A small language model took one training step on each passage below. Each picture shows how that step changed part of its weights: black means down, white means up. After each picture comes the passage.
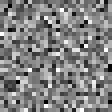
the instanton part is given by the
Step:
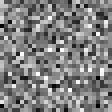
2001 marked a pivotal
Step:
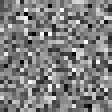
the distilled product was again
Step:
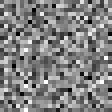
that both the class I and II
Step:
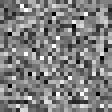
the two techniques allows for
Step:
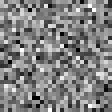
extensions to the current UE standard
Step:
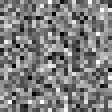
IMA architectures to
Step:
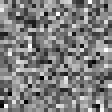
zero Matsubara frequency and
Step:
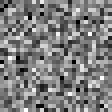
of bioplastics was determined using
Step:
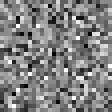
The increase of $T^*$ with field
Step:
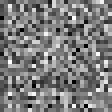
Sulphones. Preparation
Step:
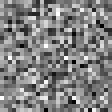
\Leftrightarrow C=1$ can
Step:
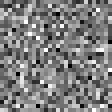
prompts. We found that the mean
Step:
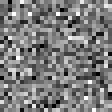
German Research Foundation)
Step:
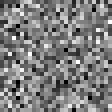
Yes Specific to this
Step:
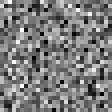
\times X^3 + P3 \times
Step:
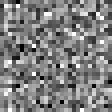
*International Journal of
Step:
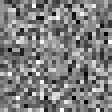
Yes! We introduce a
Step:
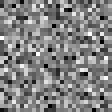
values of $\beta$. Indeed,
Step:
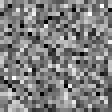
as in the reannihilation
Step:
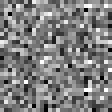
reports of the study population
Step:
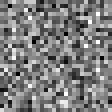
\ref{sec:ABM} we
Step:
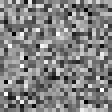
(g) W_3 = mass of
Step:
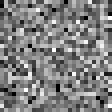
of conventional and combinatorial methods
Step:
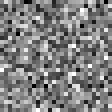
that multi-agents coordinated
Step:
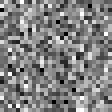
signals. It was reported that the
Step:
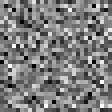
[9] which demands more
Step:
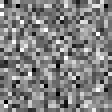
and Married women.
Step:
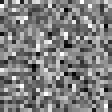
method excels in in-sample
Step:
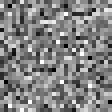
the longitudinal FT was the most
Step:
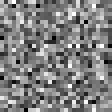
a relatively short time [1].
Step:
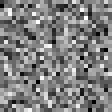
internal rotation strength and
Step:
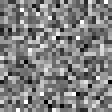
Other danger signs known by
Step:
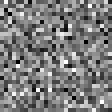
from Gleason grade 3 and 4
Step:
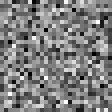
in a second RNA-sequencing
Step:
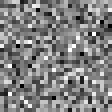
Figure 2:}~ The relative positions
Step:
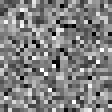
process. 5. What are the most important
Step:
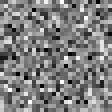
realize a generalized Dirac equation.
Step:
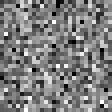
simply its connectivity, is the
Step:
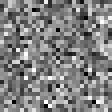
realities of climate change is the fact
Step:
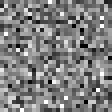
4 is the limit cycles in phase
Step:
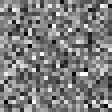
surfaces, over water
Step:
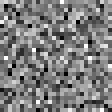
and Research Institute,
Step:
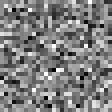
vif and we did not find significant
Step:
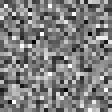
continuum scales. More
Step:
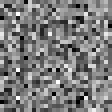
The dependence on the flow field variables
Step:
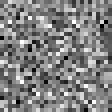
based Embedded Node for
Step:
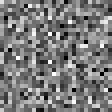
development by providing water, food,
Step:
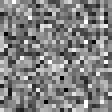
two and only two sets of STF
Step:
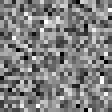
traffic for different Radio
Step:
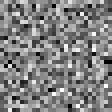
to withdraw at any time.
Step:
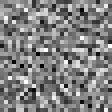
ranking of the retrofit
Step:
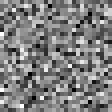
modest dc-current
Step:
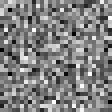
students feel that the university has a
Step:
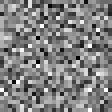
than 5 wt. % of
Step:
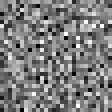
\title {Can Dark Matter
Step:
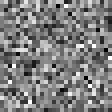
one hand, and the management of the
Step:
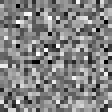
this possibility.}, their energy density
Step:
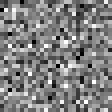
Bhom factor and B$_{low}$
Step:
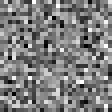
parameters like the duration and cause of
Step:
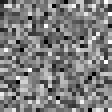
the socio-institutional conditions
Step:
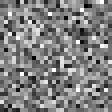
peptide consisting of 23
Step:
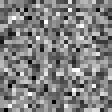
$C$ enclosing the poles
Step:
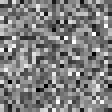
cough increased [5,7]. In
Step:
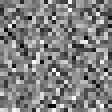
In the following subsections, we detail these
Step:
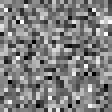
social skills strategy to
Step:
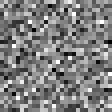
spline but other target
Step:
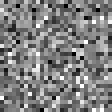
the numerical values are $m_i
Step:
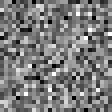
generated through literature review and input
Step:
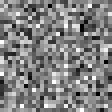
given by adding the gluon loop
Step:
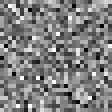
tagged, low-energy
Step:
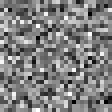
L_y \end{eqnarray} with
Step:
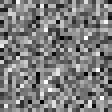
(MLI) topologies. A
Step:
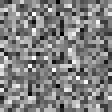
to individual redshift bins
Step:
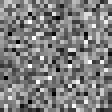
Weed infestation in the experiment
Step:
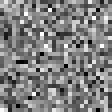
/R)$ and a Gaussian
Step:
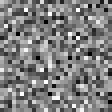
that the volume of eWOM
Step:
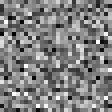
anti-Stokes lines of
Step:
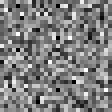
the program of Presidium RAS
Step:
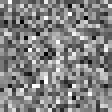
number of clinical subtypes
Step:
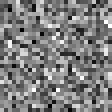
myself with if I want to
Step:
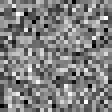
Neglecting the Goldstone
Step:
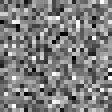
stages involved in data analysis and these were
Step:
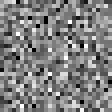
associated with extracting and processing new
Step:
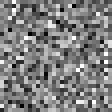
cirrhosis develops,
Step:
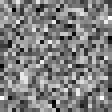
found that the net income per
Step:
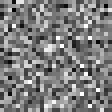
use creative and innovative
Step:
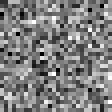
final manuscript.
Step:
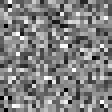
consistency. However, its limiting factor is
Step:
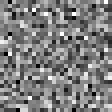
the score.**Fifteen
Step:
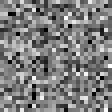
BPE and WordPiece
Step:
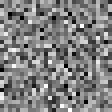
Scale (HARS) was used
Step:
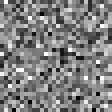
incident on a polarized
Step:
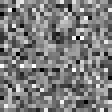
technological, and innovation chain
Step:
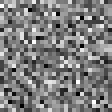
under 2 years, pregnant
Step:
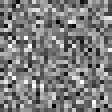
style algorithms, and allow the
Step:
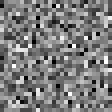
good agreement with experiment and large
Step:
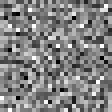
= 6.0). The least strongly
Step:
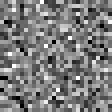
photomultiplier tube
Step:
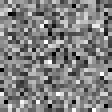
(note, that $\bf p$ is
